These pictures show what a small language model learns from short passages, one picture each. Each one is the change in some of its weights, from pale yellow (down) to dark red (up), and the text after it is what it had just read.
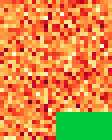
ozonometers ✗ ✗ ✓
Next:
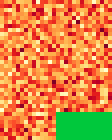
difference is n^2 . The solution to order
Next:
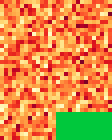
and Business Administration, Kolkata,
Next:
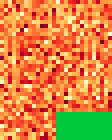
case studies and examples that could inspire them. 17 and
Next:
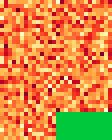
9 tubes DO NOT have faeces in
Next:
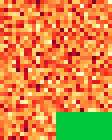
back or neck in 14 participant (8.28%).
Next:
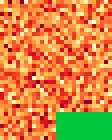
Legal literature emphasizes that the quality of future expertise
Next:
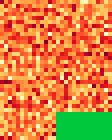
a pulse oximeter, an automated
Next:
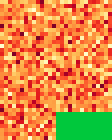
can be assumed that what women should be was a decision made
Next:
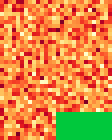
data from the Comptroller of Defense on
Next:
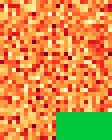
you think mathematics is used for? Please be
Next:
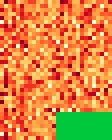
Nurses as Professionals Benjamin
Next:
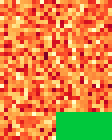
showed the best performance in oxidative dehydrogenation
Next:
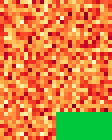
also investigates how demographic characteristics and financial literacy moderate ESG investment
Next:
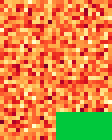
the present study, majority of the study subjects had good knowledge
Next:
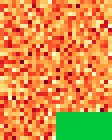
Use Table 4 shows a regression analysis of the relationship between
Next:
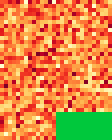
short but deeply foveated; with two pairs
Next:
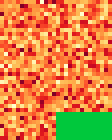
schemes. Similarly to ALE-SPH models, the
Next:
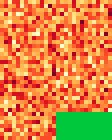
effects of high humidity. Ajayi *et
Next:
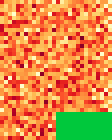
adjacent to the membrane surface. This phenomenon
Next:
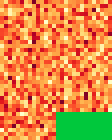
\bar{T}_w , obtained as the mean value
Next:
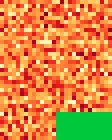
(27°C). The irradiated samples were
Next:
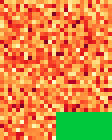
and their impact to generate efficiency of employees to cater to
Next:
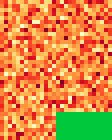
TOPSIS, how to determine reasonable attribute
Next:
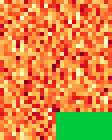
and Government documents as ‘*Lamngang*’
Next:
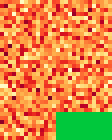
% yield without requiring isolation. In the second
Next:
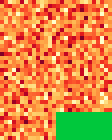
was found at St-1 during the monsoon
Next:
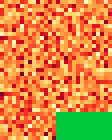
the net of model is dense, or produce null
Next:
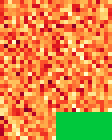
was lower compared to the modern dairy breeds –
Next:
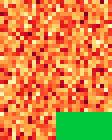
real-time processing of camera data ensures immediate
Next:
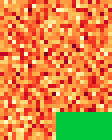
cream composition was correlated with the thermophysical properties
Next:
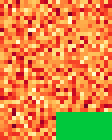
weak, this will make the process of monitoring the performance of
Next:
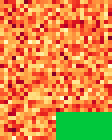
of complex data types. NFDI4Ing will
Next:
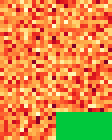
Hypothesis three Mobile phone usage has no
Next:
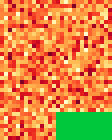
here since the plot only is designed to visualise the
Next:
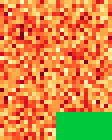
this study. The mean age of the students was
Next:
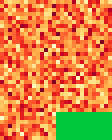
into your health (e.g. symptoms) and overall
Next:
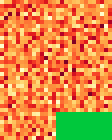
II SEL MEAN VALUES PER
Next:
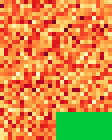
reviewed their advantages and disadvantages. Then modeling
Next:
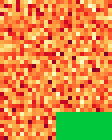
of forest potential, which is a crucial resource for enhancing resilience
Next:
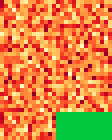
learning, critical thinking, and reflection by combining
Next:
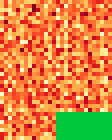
SATISFACTION AS A
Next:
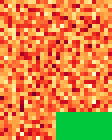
and a standard deviation of 1.55 and the
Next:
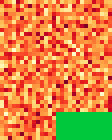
of stone and wood: strength, lightness,
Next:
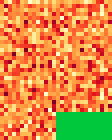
V. (2011). The Indian Parliament:
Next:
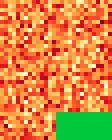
age group and gender. Table 4: Aortic arch
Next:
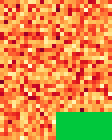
the Regions (CDR) agroecology
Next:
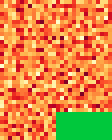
approach towards sustainable rearing of livestock which can be utilized as
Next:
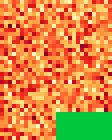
these services are also subject to review. Those responsible for
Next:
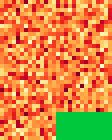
explanations or text. Step 3:
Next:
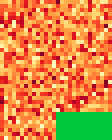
London underground stations are iconic due to
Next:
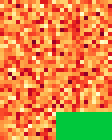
elongate or even tear-shaped, with
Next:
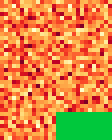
psuedopsychiatric syndromes, visual
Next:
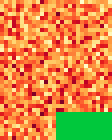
is to dig a rectangular hole 12
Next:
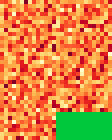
transmission energy because of communicating the huge information contained in
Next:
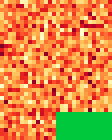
chances for plenty of language production while also being
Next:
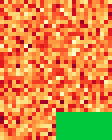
with chloroform. Required amount of
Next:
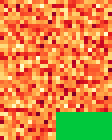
and texts, organized in topical sessions. For
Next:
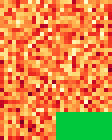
with the homosocial relationship where they found
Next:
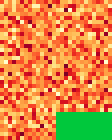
what should the suppliers do to synchronize their activities
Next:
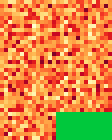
(2003) noted that English is the language of
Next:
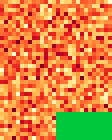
should be subjected to peer review by learned
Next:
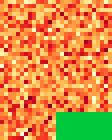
are excreted and enter the aquatic environment. They
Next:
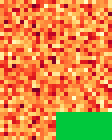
O (Yellow) Aq 112
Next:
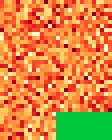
1000]$ of iterations starting from an initial condition
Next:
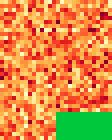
Electrical/Electronic Technology Education programs among
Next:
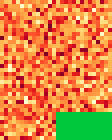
second foundation of the flipped model into account, the
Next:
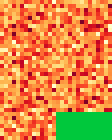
loaded until the beam failed. According to the
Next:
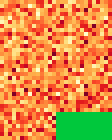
presentation at Antarctic Integrated and System
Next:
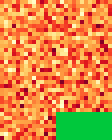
id si faceres satur,
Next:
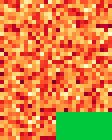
is sometimes intentional, but sometimes it is just plain
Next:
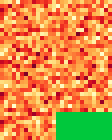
Figures 3(a), (b), and
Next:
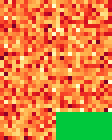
hybrid simulation, incident power density, massive
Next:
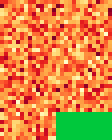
monocytogenes* test bacteria are used in some
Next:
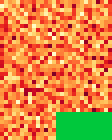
PLCPs (Figure 2b). As many Ser
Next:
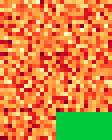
materiallardan foydalanish,
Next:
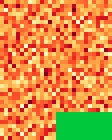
the density axis. The worst losses are
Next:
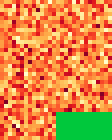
an increased focus on management competencies, the gradual transition of
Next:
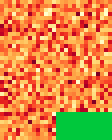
have access to banking services, but a significant portion
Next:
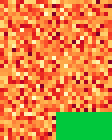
and are less likely to complete primary and middle school.
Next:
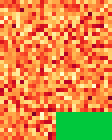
abaca fiber are in the pulp and paper industry
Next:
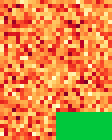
11.3% – in men); the feeling that
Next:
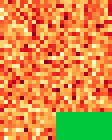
modelled by two separate B machines with their own
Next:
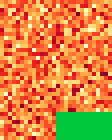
techniques to phishing attacks and the one that we studied
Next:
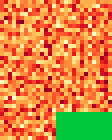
and landing sequence, the payload offers operational flexibility:
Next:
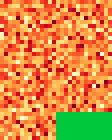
benchmark datasets for intent classification. As part of their
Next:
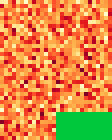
backlog prioritization methods across eight methodological families and
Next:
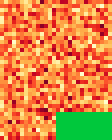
kinds of human relationships and social settings because of the
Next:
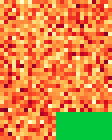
approved the Implementation plan from 2015-2017 of the
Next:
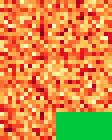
adolescents, the Black group reports higher levels
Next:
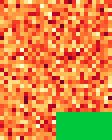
in health, safety, poverty and education. The way in
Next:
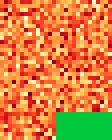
individual profiles of an entire module can be transported as a
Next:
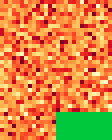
Unit Muzaffargarh, Department of
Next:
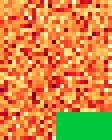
Harvard University Press, 1975),
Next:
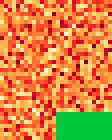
and of modern views. But in Hindi
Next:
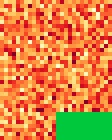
of the book metadata.irus_oape
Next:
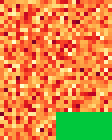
% of the flour mass the bakery
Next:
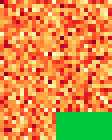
from ontologies at higher levels such as
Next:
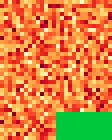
Montesinos, V. S.
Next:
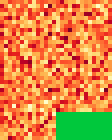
point of view. Such achievement has been also made possible through
